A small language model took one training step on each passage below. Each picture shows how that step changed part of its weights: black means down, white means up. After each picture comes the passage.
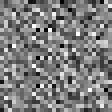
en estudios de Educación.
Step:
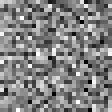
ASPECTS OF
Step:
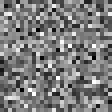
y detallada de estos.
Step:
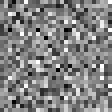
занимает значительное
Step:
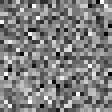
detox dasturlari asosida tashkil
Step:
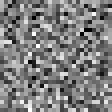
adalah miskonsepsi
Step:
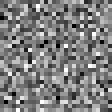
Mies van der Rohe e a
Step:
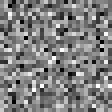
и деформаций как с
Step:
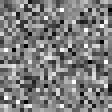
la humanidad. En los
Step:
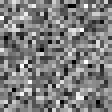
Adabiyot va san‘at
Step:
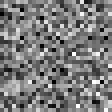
shakllantirish zarurdir.
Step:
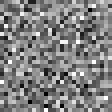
va ekologik baholash
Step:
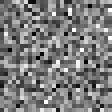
tajribalarini tashkil etish uchun
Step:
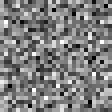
en un proceso activo, con
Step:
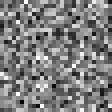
контексті розвитку
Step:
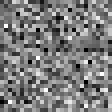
bir asker kaynağı
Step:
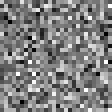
párrafo de Pedro
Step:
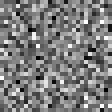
enfermedad arterial coronaria
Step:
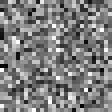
implicarea în proiecte
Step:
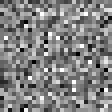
empatik tinglashni ham
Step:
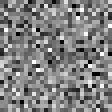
et Kit., *Xanthium
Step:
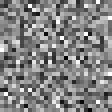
aantal overwegingen,
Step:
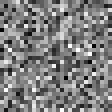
nazardan, savdo
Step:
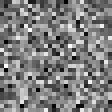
birlashtirish, sog'lom va
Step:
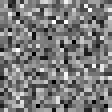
економічна безпека
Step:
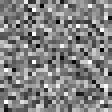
terhadap Kinerja
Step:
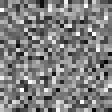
que reuniram a equipe
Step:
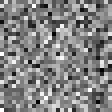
dan memperkuat ingatan
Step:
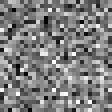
1). Karakoro, bien que
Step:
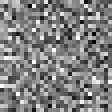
ABSTRACT This
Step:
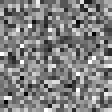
untuk klasifikasi
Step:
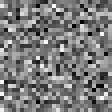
[...] É isso que eu
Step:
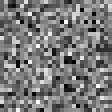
общества. В статье
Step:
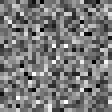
desse processo, contudo, é
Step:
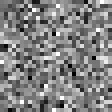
that recorded the position and
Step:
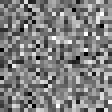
oleh: pemenuhan
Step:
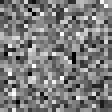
docência; e competências
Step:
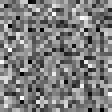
del apetito por publicar no
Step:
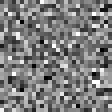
своего труда.
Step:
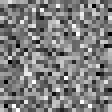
est mesuré par le taux
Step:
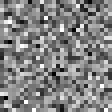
hospital universitário para
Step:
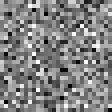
fotogramétricos y de
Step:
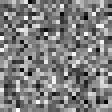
A positive correlation was
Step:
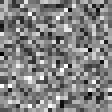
между минимальным
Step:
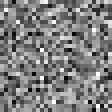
Зібрання творів:
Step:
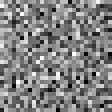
февраль куни Ички
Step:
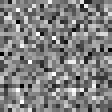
tanggung jawab untuk
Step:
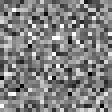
acompanhamento desta reação
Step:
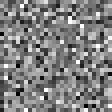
людей, занятых
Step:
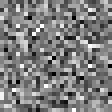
comuni a tutti. La comunione
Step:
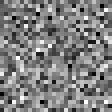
istalgan vaqtda qayta
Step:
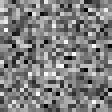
dentro das subclasses. E
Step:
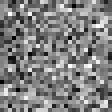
поступово перестане
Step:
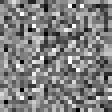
yuritilgan bo'lib bu esa
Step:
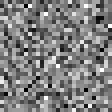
imun nu este suficientă,
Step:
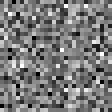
бізнесу в Україні.
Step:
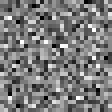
enseignante et du regard porté
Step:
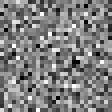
Lugansk, OOO
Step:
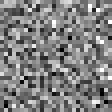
SLB. guru SLB
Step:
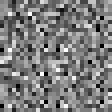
преподаватель в
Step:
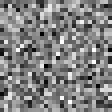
4-6 tahun Ya
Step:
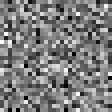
yang disebut pertama, yang
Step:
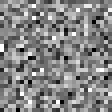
Raqamlashtirish Xarajat va
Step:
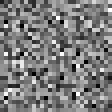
ijobiy hissiyotlar
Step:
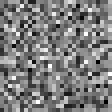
wurde. Nordwestlich des
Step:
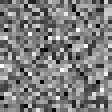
teorías sociológicas
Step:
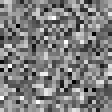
aesthetic appreciation,
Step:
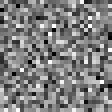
Right Bottom 27
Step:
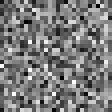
va qilmishining ijtimoiy
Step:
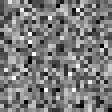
va insoniy qadriyatlarni
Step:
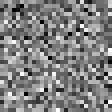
over van 100 frs.
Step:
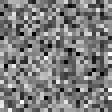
Os materiais provenientes
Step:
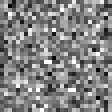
именно нейросети
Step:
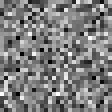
adotadas por boa parte dos
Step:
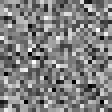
de tierras húmedas,
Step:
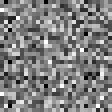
la raíz y afecta a las
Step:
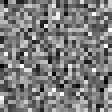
mavzusidagi ilimiy
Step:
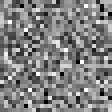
politique particulière,
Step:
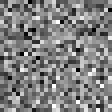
bolalar ta'limi uchun
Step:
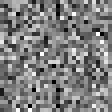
Hoje portanto, a
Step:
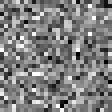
va epistolary matnlarni
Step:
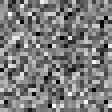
кредиту рахунку №
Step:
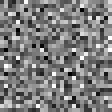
займаються тільки
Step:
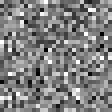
corectă a performanței
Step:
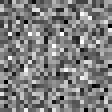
uma série de funções
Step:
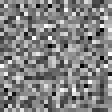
"Dunyoda nima
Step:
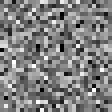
Л. І., Таран
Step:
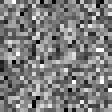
mg, das Futter wurde
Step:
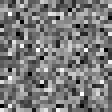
методов выполнения
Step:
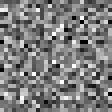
processo de inventário e
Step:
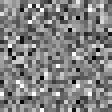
With Them. Miasto
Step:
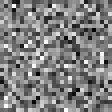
para implantação do ensino
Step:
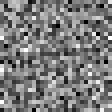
Sung Y.Y., Jusoh
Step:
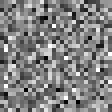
la utilizarea eficientă a
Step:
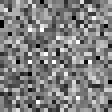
direito fragmentado, sem
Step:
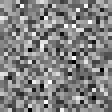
Container zu erreichen,
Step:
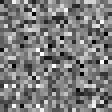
olmasıdır. Bir
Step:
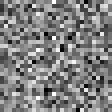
adaptiv o'quv
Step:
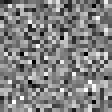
miskin menyeter harga
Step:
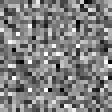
untuk melaksanakan
